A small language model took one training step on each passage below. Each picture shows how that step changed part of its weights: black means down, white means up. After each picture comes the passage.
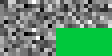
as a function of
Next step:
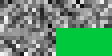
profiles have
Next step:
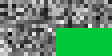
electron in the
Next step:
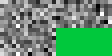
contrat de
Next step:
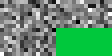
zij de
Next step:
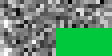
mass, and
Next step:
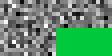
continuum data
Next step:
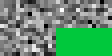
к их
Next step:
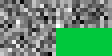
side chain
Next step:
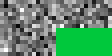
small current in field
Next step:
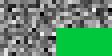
to examine
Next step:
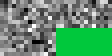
predicts the
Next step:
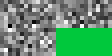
mass scales
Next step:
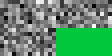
shown), follows
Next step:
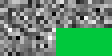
of states close
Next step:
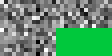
specific term
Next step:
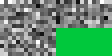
cash data),
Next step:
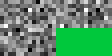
performed on the
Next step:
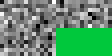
consists of
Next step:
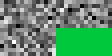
quality of
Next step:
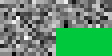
in existing
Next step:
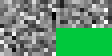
energy separation
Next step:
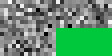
for larger
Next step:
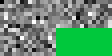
yielding values
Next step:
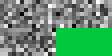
the truly
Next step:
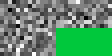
seen in
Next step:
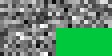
in the case of
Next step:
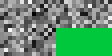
capture the
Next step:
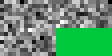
denotes the
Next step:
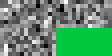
different leptonic
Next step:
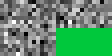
que, a
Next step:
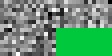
= f Q Q
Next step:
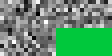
qubit 1
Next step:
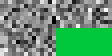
interesting &
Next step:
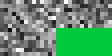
that authors
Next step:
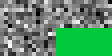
the extent to
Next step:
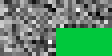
along the
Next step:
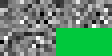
the generation of
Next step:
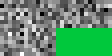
to XSS
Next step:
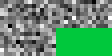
be modeled by
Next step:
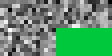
the $\pi$
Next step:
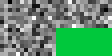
tendem a
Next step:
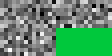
the new program
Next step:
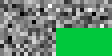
reduces the
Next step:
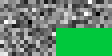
choose an
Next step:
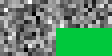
both classical and
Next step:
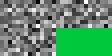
relaxation time
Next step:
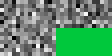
& Chong,
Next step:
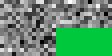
hits after
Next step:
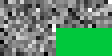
function of temperature.
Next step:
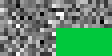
onde se
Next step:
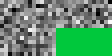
the sign of
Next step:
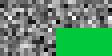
up to the
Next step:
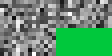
is the main
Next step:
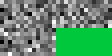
classificação com
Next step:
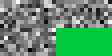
the problems
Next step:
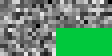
as inverse
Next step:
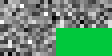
rate region
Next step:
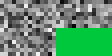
complex plane
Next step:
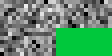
increase of
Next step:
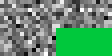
difference probability
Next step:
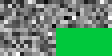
be universal
